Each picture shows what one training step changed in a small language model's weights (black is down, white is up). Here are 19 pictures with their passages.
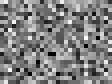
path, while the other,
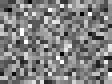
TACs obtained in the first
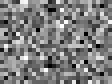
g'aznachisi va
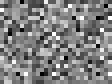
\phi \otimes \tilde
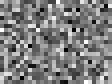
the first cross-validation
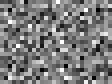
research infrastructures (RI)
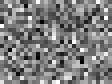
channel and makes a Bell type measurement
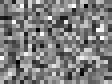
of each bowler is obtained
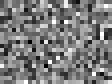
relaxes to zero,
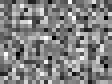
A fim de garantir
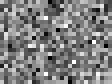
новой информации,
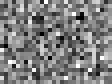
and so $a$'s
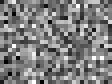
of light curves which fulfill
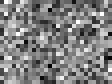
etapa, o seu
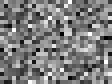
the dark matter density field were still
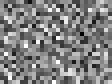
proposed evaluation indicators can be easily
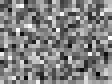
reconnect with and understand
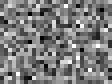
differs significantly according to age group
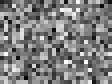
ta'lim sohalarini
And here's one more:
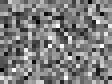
all the structures. **Results
